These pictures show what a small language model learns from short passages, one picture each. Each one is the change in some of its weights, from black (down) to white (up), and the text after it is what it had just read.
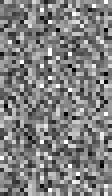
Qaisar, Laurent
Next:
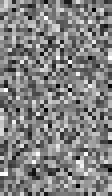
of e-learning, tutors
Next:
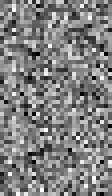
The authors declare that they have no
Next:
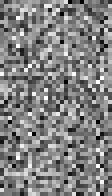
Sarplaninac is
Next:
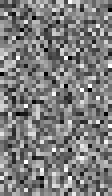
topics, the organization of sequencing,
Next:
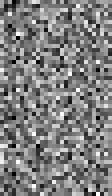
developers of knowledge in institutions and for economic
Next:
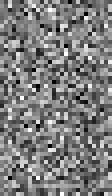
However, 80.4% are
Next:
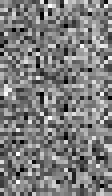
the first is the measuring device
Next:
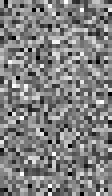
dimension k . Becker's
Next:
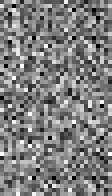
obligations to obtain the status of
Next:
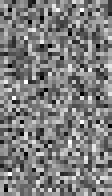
to certify that this thesis
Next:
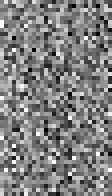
that specific rate constant values of the reaction decrease
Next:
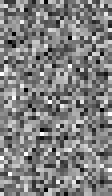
through the rotation (Figure 7). The
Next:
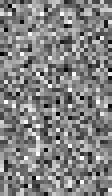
dairy production. The calves learn
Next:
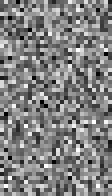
peak element strain tends to
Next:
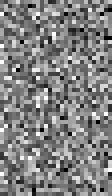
VIF, variance inflation
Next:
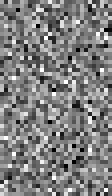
result. As a fintech company,
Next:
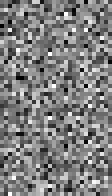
falsifying such documents is being
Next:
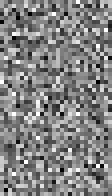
State Building, to make way
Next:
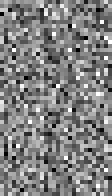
solve the problem of balancing time,
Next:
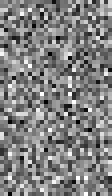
by a high vacuum heat treatment
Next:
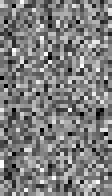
in this model, which is likely to increase
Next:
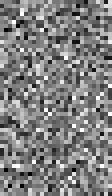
equipped with a new operational
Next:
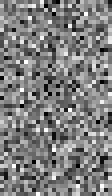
In this work, we analyze how
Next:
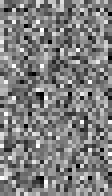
well as the activities of the banking
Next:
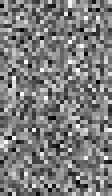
Challenges OSH
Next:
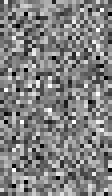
obfuscated. Then
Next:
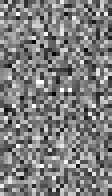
Integration of material science,
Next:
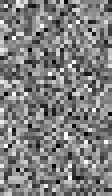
capable of continual learning scenarios where tasks
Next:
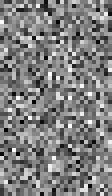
specific concrete it is applied to. An
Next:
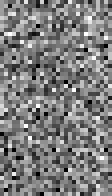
conditions ultimately determine the achievable
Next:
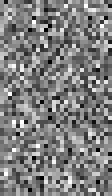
will collect information from the devices
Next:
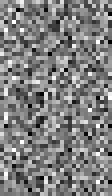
difference between the strength of the mean
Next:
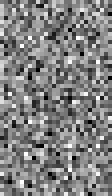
of determining the geometry of tool
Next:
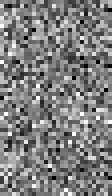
or already existing POI, or a
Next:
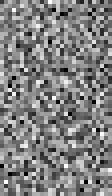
of tibial plateau, and
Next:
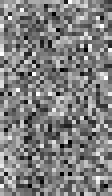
by surgical intervention. In the
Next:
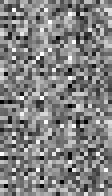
highlands and central highlands of
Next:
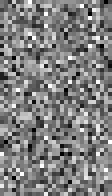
manpower after prolonged
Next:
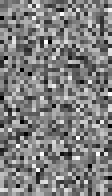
the mental health status of healthcare
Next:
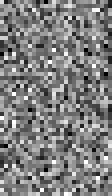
in a psychologist is a reflection
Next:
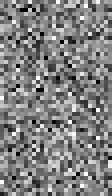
sharing of presentations and visual material. It
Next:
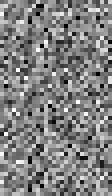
laboratory of the Central Hospital of
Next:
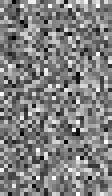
Technopolis survey. The sample was
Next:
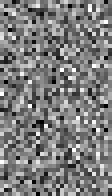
Examination of utilizing the
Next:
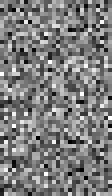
DS is a Co-founder
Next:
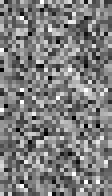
limited sample size, restricting the
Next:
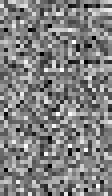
Plant Pathol Microbiol
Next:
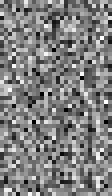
virus. On the other hand,
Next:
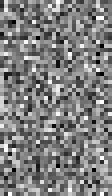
of adnexal mass were taken for
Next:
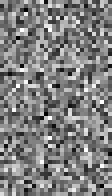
seeds can be separated more
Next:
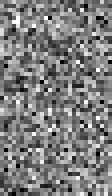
due to mutations in one or more
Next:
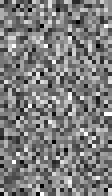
finite element software in order to assess
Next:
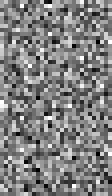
is growing at a rate of about
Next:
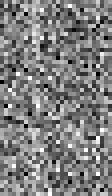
Iyamuremye reviewed and
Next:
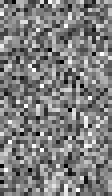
been tested, then we may require the
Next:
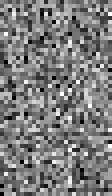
the learning device that has been prepared for
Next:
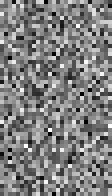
This could be attributed to the
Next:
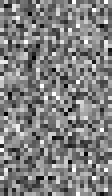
within the machine, the arrows represent
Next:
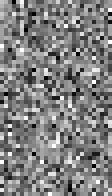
The results of this survey are essential to support
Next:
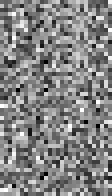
a holder of Masters in
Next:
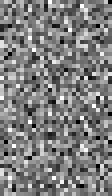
aligned according to Universal Transverse
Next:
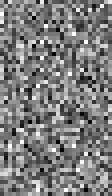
and as shown in Fig. 1, when
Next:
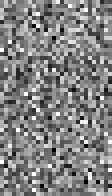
Brady, and Davey
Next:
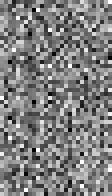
designed, simulated, and implemented. This
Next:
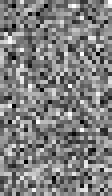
than that in static case. That
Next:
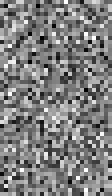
Let us denote the stress field resulting
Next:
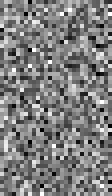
length, m is the scaling factor
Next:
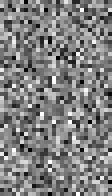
the determination of kerogen type,
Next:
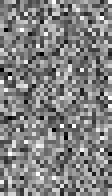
at the physical layer to replicate and
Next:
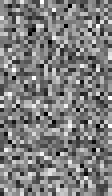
to the formation of speech, its
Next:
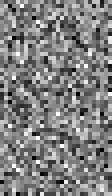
characterized using high-resolution
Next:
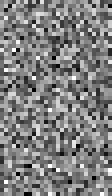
adaptable surface functions, which could
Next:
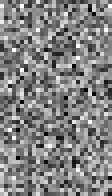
of observation comprising 82
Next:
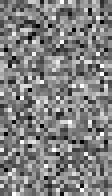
1. Non neoplastic
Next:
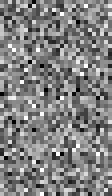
about local situations related to water, developing
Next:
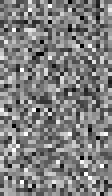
7. Interpersonal skill is
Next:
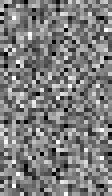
utilizes a pre-trained
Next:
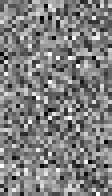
Bioinformatics team will be responsible
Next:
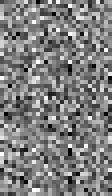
Bullet" or metal complexes
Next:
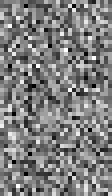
to “Data”. “Meta”
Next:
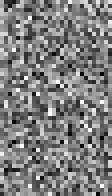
procedures, was carried out.
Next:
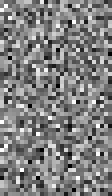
River through the calculation of the
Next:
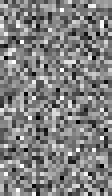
60°C for 3 h to remove
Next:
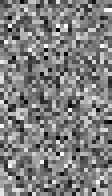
for factor analysis studies should be at least five
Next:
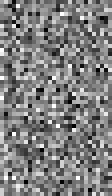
quality of the surrounding environment
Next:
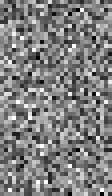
E : Writing - Review &
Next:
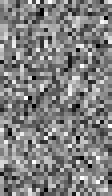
the results suggest that differencing the
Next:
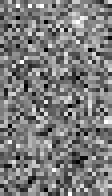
youth skills acquisition among students in
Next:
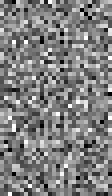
been increasing over the years and now reflected
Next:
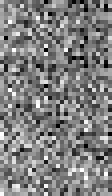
ICT could benefit them with effective use
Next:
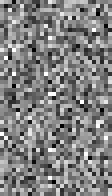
(82.5%), followed by religion
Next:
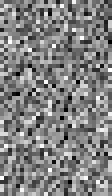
the accurate design of some types of
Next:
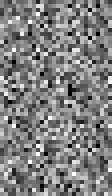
performed in the frequency domain with a
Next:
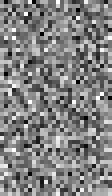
by the fault vary with the variation
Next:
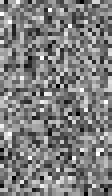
achieved by 2050 (Climate Act
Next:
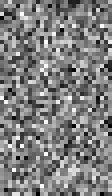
the functionalities of the website developed
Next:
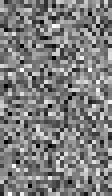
teucrium* L.,
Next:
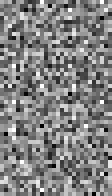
color key histograms on the
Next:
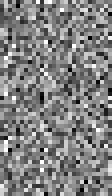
their ancestors, so the indicators
